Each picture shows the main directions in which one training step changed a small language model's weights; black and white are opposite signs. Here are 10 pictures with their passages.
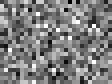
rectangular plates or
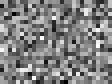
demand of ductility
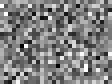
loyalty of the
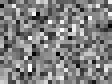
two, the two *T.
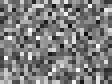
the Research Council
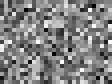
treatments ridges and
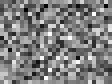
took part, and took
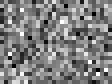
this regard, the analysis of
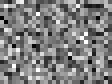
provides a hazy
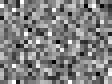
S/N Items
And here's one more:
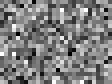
means' numbers are
